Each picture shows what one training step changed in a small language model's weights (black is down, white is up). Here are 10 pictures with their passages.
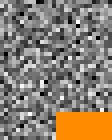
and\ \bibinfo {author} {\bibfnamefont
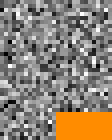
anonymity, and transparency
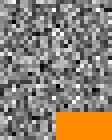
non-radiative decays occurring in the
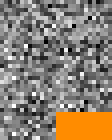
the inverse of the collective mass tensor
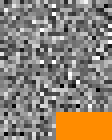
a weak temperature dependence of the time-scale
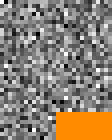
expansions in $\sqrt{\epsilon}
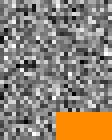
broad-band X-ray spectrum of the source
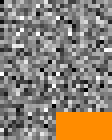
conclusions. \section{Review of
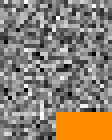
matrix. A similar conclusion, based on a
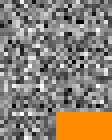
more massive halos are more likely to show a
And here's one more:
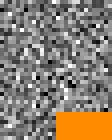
(e.g. more covariates and
